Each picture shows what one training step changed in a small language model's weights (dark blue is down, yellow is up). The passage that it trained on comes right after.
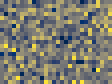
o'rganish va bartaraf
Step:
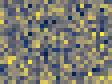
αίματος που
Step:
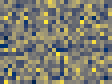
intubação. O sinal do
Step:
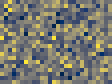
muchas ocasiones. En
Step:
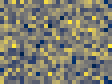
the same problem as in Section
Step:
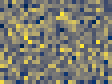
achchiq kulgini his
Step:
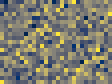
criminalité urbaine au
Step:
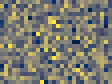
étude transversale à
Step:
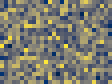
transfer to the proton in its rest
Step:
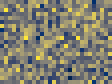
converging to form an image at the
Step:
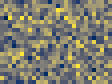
the twisted associator formula
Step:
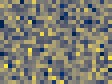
tergov Byurosi bilan
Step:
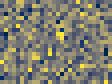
has exactly one nonabelian composition
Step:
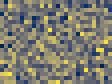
24. Devi LS,
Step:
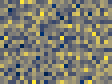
of which depends on a subset of the
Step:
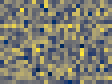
of current paths by the reduction
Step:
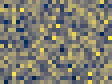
ring epimorphism $\lambda:
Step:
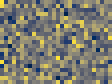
la evolución clínica
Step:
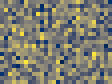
propose novel constraints to make them
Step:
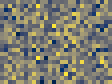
Finansal Verileri
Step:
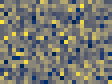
очилган кўсақлар
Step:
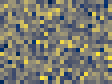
obeying the usual linear relation.
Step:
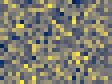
the sequence \[ \theta :
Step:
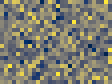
\text{ and } \quad
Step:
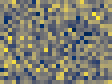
satu faktor utama
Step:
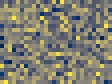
$1$} between $\mu$ and
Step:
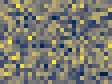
наставником на
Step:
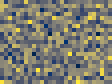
fuzzy aplicada a estudos
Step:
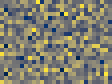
A converse statement is not true,
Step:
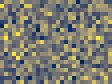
(see e.g.
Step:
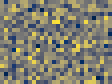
the proof for part III.
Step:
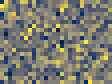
evolved protostars without
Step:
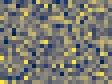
samaradorligi va bank
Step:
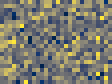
the chemical and thermal structure of
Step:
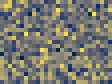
cada diseño.
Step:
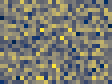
large mesure, est devenue
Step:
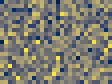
V)|r(\gamma )=\varphi
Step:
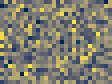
Dharma} have shown that most
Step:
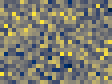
k+1, k)$ and from
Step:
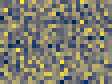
over $X$ on which the pair
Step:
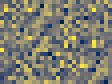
keinginan, serta tidak
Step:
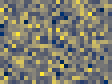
bir guruhcha aqliy
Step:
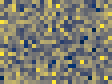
was delivered due to the use
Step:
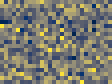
designed various magnetic configurations which are
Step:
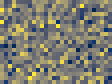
autor declara no tener
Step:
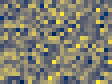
summary, the energy gain
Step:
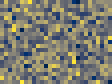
и после должно
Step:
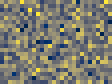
română) și pe
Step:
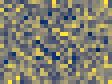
S. and Deb, S.,
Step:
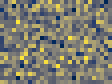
\cos \big( \angle
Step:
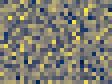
\onep$ of size
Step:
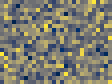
seems not to be difficult at least
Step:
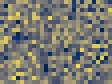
$P\cap Z(X)
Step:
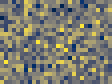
Dripping Behavior of
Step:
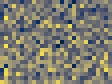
apresentou um número
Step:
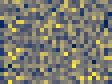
omillardan foydalanish, turli pedagogik
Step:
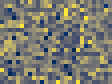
the authors established the spectral convergence.
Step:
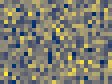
elevar o homem em sua
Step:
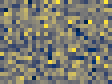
affected by wrinkling,
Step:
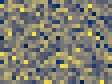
fixed points of so-called Poisson
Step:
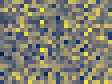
rings in particular. The topological structure
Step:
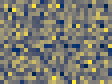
на том целоваша
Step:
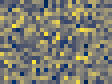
more transparent if the
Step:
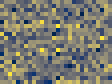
density of states and strong coupling.
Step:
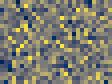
units $c=\hbar=1$
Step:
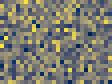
of different masses. When plotted
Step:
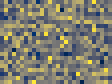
birth of a prey individual:
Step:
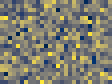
we consider the following Dirichlet
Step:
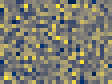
и аналитик в сфере
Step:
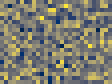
the tip is retracted,
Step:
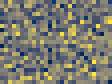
pretendría tomar una
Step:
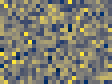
sinflarda uzluksiz
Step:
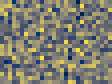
penelitian yang telah dilakukan
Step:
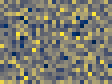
The overplotted loci are
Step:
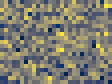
[29] may lead to
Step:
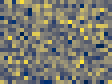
davrida – 60- yillarda
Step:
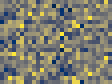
of the wavefront and the
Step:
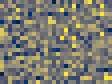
non-trivial entry in the
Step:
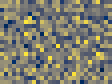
sets, we can find a constant
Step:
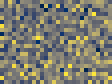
radial-integrated gas temperature inside an
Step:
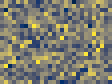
results based on pooled
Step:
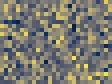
Після чого
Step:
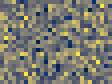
the background traffic density.
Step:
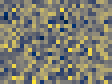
aspects of the generalised
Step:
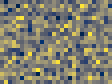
Solidity, the most
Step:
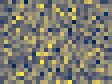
perhatian karena
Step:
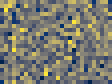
*Revista Brasileira de
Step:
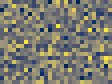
habitat with a small evolution
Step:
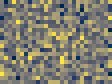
% \begin{displaymath} %
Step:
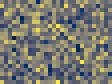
situations défavorables
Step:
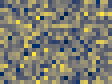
it is possible for the system to
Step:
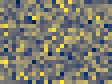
we are interested in two-dimensional
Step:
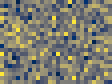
\begin{itemize} \item
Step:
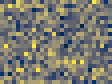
z hľadiska
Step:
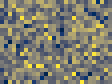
Organization and Activity in the
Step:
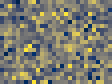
all these stars), we have investigated
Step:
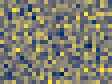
in supersymmetry is compared with
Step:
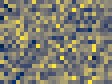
formation on a small seed that
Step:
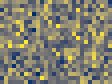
$r$ as a function of
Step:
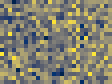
minimum at each of these triangles.
